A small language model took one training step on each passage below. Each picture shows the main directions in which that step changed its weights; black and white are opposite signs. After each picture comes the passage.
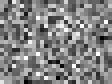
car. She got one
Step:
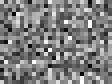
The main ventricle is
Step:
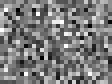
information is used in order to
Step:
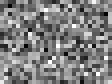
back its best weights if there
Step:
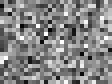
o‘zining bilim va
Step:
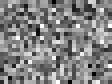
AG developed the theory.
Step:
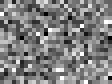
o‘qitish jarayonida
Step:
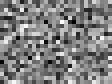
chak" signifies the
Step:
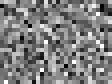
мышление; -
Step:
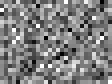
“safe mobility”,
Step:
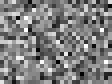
results, from which the most important
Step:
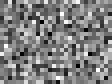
tissues. The Dura
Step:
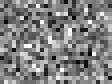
in-plane PAA is
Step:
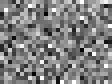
Lamine Béréte
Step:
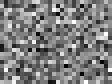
data, we therefore assume thermal equilibrium
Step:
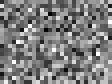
study and writing-editing.
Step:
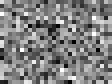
the utilization of electronic
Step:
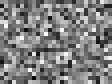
so, where and why?
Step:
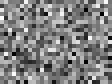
agreed to participate.
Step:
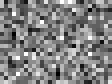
*PSO Manila
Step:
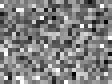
citações, foram
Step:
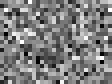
after 6 h. In contrast,
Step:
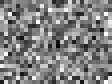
is a relatively common condition, with
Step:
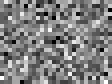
цифрової сфери,
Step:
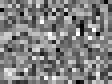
народу необхідне для
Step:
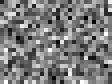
is superfluid, with both
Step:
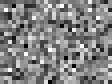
^{\alpha }\right)\cos
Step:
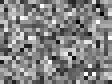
as the awful age we
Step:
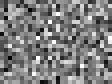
recover the fact that the number
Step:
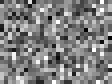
Government of Russia.
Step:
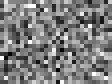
between the variables (see Figure
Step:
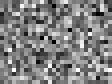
унинг жинойи
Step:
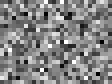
friends were not
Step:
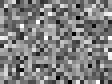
size. Agriculture fields
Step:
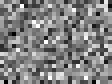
interpretational matters, and
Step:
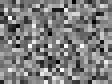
approximately 1,600 km through
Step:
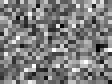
desta década tem um
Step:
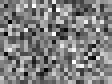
their most used apps over
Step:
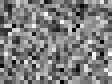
this paper is to present a simple
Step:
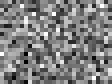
los requerimientos
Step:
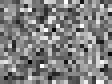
Karimov I.A.
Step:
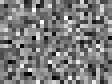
need for high-voltage coupling
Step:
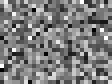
shown that the semantics of
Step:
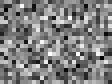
of production enterprises,
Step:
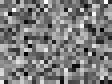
between the induced spin Hall current
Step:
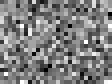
a new invariant. A necessary condition
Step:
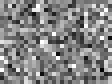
Ko‘pincha bu
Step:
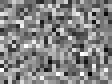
is then, in principle, no
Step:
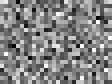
partager le questionnaire avec
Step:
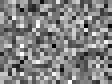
scale. A gas handling system
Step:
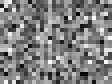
which journals, books
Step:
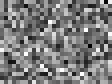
control this inverter Figure
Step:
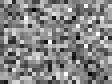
The container has to be
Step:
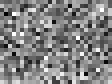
blue $\degree_{\rm
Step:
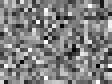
elemental quantifications.
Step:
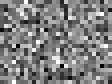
examples of this concept are presented in
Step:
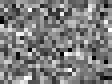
and to lag blood flow
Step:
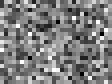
o menos donde se
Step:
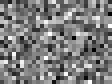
the natural configurations, only the
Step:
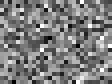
social and medical models because each can
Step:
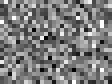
- Traffic Table
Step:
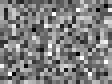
process. The remaining constructs,
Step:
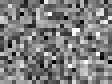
which can be directly applicable to
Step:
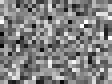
on a single characteristic parameter, such
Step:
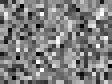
nomi bilan bog'liq.
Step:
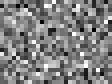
РМСБО з
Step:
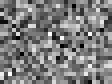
that it is more appropriate to document
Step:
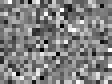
values and standard deviations) are
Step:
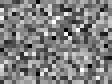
de quedas e é
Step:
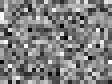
found in this work, with
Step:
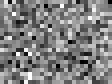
desempeñan un
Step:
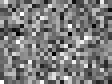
guidelines. This was not
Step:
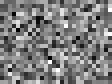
two systems, we first present the
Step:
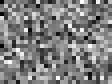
data cloud computing
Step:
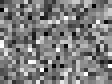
del sentimiento de
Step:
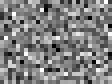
dasturlash masalasini
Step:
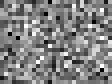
can also be admitted at
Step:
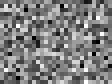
terhadap pendidikan
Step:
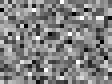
Orientierung am
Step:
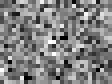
shrinks. For larger
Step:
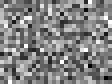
from Earth, as was shown
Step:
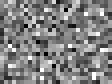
mean value of 5.9%.
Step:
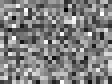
The shore hardness test indicated
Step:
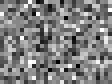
generally correct. Thus, we correct
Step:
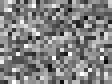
defect mode, that is
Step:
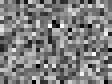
is rare and preoperative
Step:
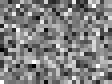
with the 6.7 GHz
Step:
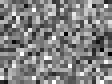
pada shift pagi yaitu
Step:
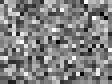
this subject have appeared in
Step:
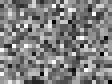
convex presheaf
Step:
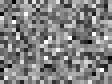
os adolescentes e
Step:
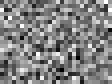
sur toute la période
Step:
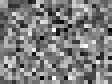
that is being created around us.
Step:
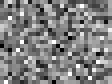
законодательных основ для
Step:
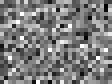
we extend our simple scenario, in
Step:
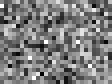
of representations which have complex
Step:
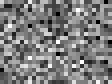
à se candidater pour une
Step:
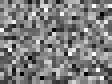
soft tissue injuries
